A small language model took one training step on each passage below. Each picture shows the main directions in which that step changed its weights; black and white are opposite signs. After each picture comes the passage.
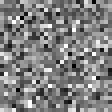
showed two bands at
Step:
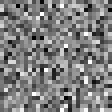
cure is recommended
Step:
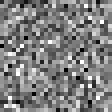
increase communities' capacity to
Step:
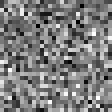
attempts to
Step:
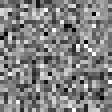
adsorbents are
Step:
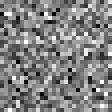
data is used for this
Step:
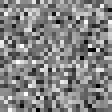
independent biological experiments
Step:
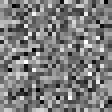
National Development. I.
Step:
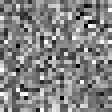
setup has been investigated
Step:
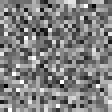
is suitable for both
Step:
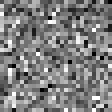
data simultaneously
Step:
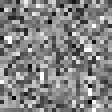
X ss X
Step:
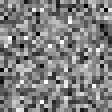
(WSS) for
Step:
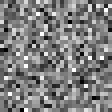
as problematic for
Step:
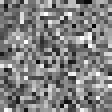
S8: Second
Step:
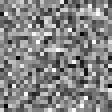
the field of green
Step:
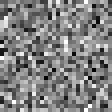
(Tourism and
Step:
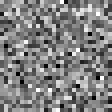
the network. The second
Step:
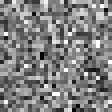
of the problem. As
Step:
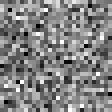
intentionally taken
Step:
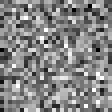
using them strategically in
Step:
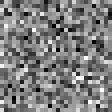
sector of Indian
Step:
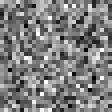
automation use cases
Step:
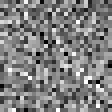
models are compared: one
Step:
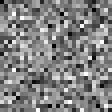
and spelling, the
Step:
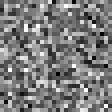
of punched
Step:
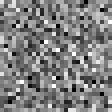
social sciences,
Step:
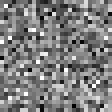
delivery systems. However,
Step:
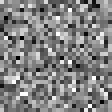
ethyl alcohol and
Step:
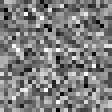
Recent work explores
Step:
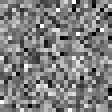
tool provides greater accuracy than
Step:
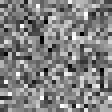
category (61%)
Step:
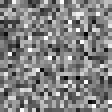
obtained by this method.
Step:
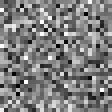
And wellBeing
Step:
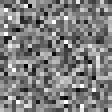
substances except for
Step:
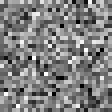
service providers are usually
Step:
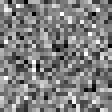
says. For the
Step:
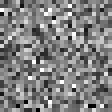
showing a highly
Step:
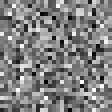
*International Journal
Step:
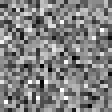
from the lack of stability
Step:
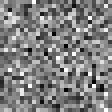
The wind is strongest
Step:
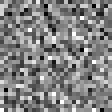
condition for sound administration of
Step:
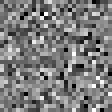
School teachers.
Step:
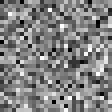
and are producing these
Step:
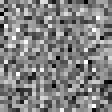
dome with a short
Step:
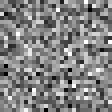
the use in different applications
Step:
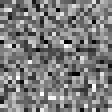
impacts especially, those types
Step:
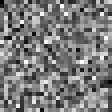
synergy between the
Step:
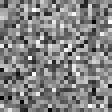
effect on physiological
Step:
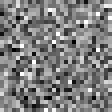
This means that two
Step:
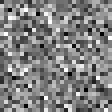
The char was ground and
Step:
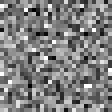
months; Seven
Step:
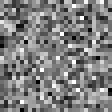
in the R & D
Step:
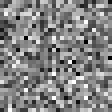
formation of respect for the
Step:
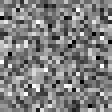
regime, there still
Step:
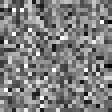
several important efforts to
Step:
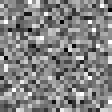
eddies from the
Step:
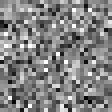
behavior: A study of
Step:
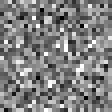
the challenges this part of
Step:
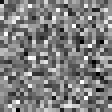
house. Additionally,
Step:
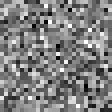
of school children respectively were
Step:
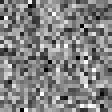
was challenged by
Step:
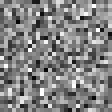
discussion Results of
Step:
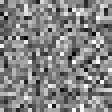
with pressure analysis of the
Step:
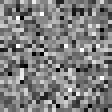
Model Summary Model
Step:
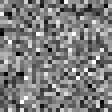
the system as designed
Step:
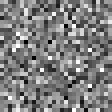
sulfur and
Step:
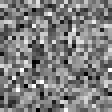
from each treatment were selected
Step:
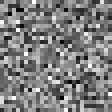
version Project name
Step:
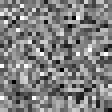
0 m. Three
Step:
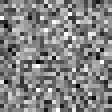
firm in Nigeria. The
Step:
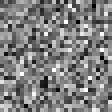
is one and unique'
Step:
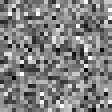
2021). If people become
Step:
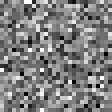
chains promote information
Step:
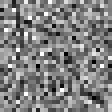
also been called the
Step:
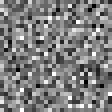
moulting in the
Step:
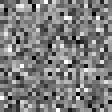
only. It shows that
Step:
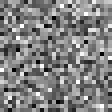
properties Table 1.
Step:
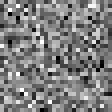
graphite furnace
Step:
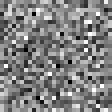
energy saving.
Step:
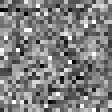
below 0=No
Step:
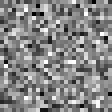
of work in preschool
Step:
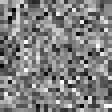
being O₃,
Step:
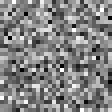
system actors, such
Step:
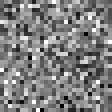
composition) that produced
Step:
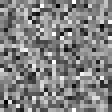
listed on the
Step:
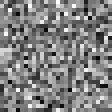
even to the cultural
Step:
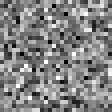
percentage of the overall
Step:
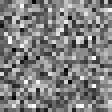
The Artificial
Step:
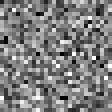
situations where they are
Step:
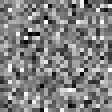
‘m’ channels
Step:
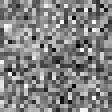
Adherence Scale
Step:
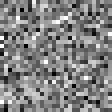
compared MRM with
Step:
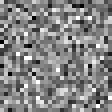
with “health
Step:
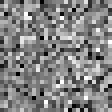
literature may be more effective
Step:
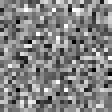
analysis. The study
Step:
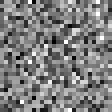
lesion up to 8
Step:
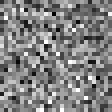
stem cells are your
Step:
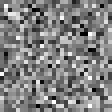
has relied on
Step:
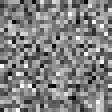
who reported feelings of
